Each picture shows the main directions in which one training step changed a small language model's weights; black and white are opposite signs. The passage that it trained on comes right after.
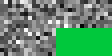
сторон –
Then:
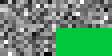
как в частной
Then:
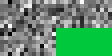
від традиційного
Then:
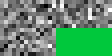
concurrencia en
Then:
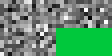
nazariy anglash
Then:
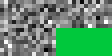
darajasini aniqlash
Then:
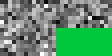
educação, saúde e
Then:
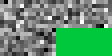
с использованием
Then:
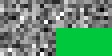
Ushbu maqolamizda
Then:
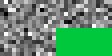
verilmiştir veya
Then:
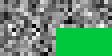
de comentário
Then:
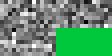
möglichst durch einen
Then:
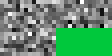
hukum perbankan
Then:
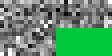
коду -
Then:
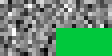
OF SOIL
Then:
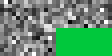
turli darajadagi
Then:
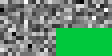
ишлар сони
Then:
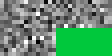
same basis
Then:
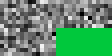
economy through
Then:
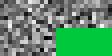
tabla se pueden
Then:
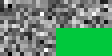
aniqlab, tahlil
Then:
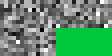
kabi shaxsiy
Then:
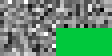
Libros de
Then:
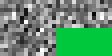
Ilmiy tushunchaning
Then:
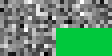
de conformisme
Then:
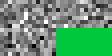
Chile Master
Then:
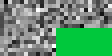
vaak meer
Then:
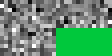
carrying out
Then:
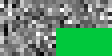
o'rganish bilan
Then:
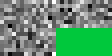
de decisões
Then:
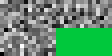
Karena itu,
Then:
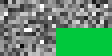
على هذه
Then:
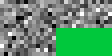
неделю не
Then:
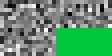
Towards a
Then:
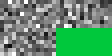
Hay participación
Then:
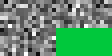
golfo de
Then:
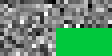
le secteur
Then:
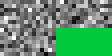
asar hamon
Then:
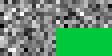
dunia kerja
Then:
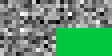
enfermedad que
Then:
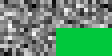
özüm deb
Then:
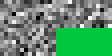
del cultivo de
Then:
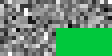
yang sehat.
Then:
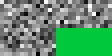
qolish, va
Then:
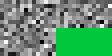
oleh perusahaan,
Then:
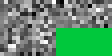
że lista
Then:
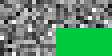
resurslari va innovatsion
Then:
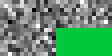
vestido a
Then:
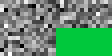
yangi ekish
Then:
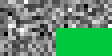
D., Morsch
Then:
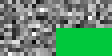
rastin e
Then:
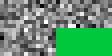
Chili davlatlari
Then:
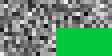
Nabi Muhammad
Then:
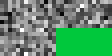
знания, но
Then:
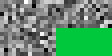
normatif ini
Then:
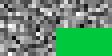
Hrabar –
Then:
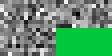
и полно
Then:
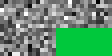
на месте
